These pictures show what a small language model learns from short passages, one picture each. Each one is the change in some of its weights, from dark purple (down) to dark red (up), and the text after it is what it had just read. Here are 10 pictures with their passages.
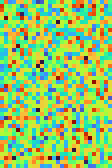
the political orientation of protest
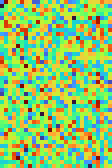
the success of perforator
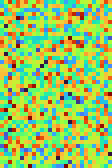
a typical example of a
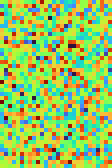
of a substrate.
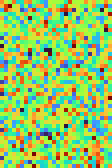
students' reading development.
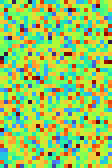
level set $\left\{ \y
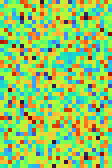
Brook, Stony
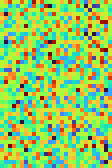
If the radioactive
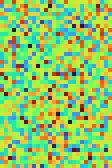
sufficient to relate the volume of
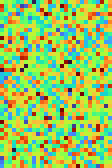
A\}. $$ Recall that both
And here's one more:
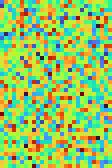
by the measure-theoretic
